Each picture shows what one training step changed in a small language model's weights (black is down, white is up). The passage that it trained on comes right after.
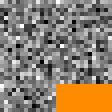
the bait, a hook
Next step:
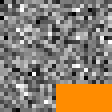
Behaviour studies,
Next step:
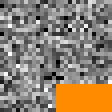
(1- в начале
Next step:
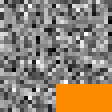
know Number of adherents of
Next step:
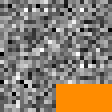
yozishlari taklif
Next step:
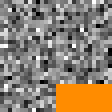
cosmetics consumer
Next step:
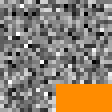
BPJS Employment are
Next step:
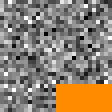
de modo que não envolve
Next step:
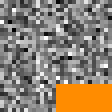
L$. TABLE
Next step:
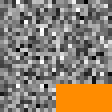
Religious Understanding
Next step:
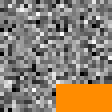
of interest exist. Author's
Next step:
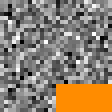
might want your PIDs
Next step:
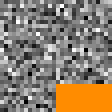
an automated classification method to
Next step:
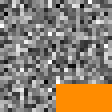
deliverable emphasizes
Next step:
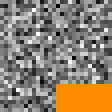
the ravaging corona
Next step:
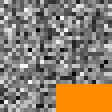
Furqat, Hamid
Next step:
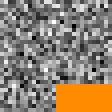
reside in close proximity to
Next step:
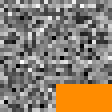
out concurrent operations. The need for
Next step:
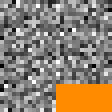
mas também fornecer
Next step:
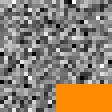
Llamuco, provincia del
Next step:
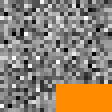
2. Diperoleh
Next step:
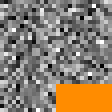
for all women. This study
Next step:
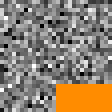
iborasini keltirish
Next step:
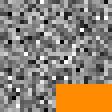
xossaliga parabola
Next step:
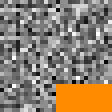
війни, проте
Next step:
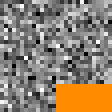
Consumer Experience
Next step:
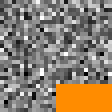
best densities for a species
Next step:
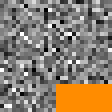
that peace education can be included
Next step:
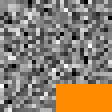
rupa. Garis,
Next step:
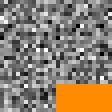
particularly in the central and
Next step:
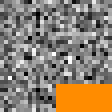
the structures related to them
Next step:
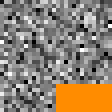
that to become a regional head
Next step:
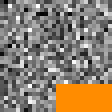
with the entomopathogenic
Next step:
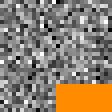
1, \omega_j
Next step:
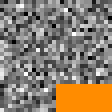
and their surface states were
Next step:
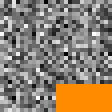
k_1$ versus
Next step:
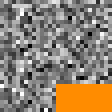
баҳор фаслида
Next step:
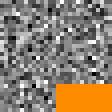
усі контакти
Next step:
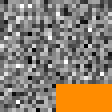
alone and in combination,
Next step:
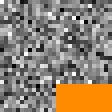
Climatologies at high
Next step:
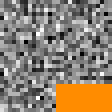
people stopped dealing with
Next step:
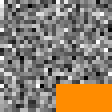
ko'k konveyr
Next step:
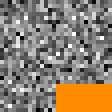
features including inflamed
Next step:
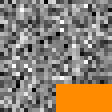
її розвиток і
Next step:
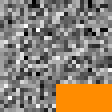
normal tarzda
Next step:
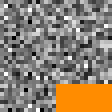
on local regulations and environment, a
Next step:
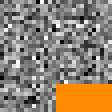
amalga oshirib
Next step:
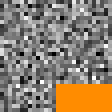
achieved [5]. For
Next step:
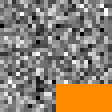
with the antiferromagnetic
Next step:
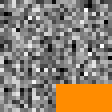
karena kemasan
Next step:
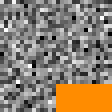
pueden existir
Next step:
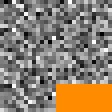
the nodes. The SC
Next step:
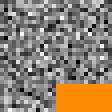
from paint and tap water;
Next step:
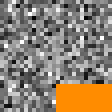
anglagan holda
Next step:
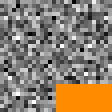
the dimension. The
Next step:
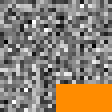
las relaciones y el
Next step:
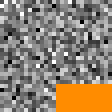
from demineralization of
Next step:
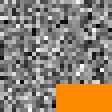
espacio es liberador
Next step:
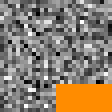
a hypothetical dark
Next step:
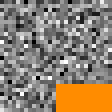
that the constructions for all variables
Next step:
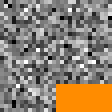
and external environment; -
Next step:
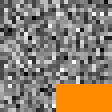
kelgan slenglar keng
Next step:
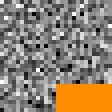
faces several challenges
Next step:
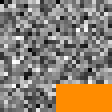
número de alunos,
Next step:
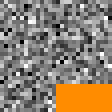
e política dos educandos.
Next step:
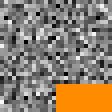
level of environmental mastery
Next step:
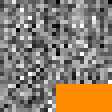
de seus potenciais. As
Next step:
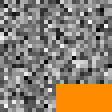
local. Reafirmamos,
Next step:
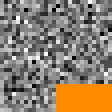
donation in the Kingdom
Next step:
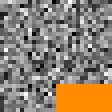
fanida empatiya
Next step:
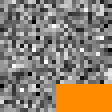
further deepened under
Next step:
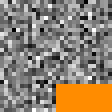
em sentido estrito.
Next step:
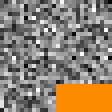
internationales telles que
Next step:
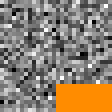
and nitrogen content of
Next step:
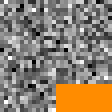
revisi pada media
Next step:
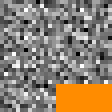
materialidir. Nutq
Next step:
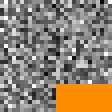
mentioned earlier. The
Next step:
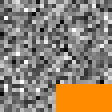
o desafio de construir
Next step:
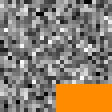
Diccionario y sí en
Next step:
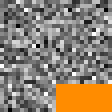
« Biodiversity Observation
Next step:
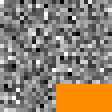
range - - in the bulk
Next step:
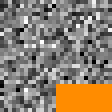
hardware, et le
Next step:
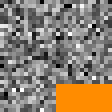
3D map of ζ and
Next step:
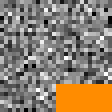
summer workshop 2023 was
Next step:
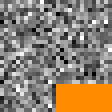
um dia gostaria de
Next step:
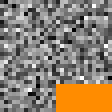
done. We recorded
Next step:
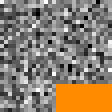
System (EMS) is
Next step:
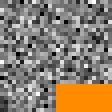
in one pass (L_h)
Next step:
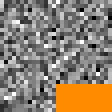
órganos de gobierno
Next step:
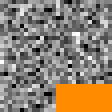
форма туризму
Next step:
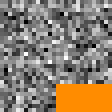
certainly intensifies when
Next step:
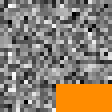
Altintas DU,
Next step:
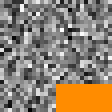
solution of $F(x) =
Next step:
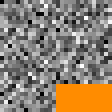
власть. —
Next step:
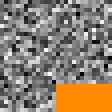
por pares; idosos,
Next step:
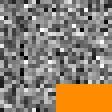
typology solutions will
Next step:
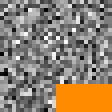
promoveram interesse,
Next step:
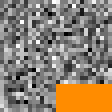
bor. Ko`p
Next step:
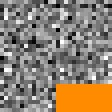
of the Human-Machine
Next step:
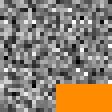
principalmente: - Manual
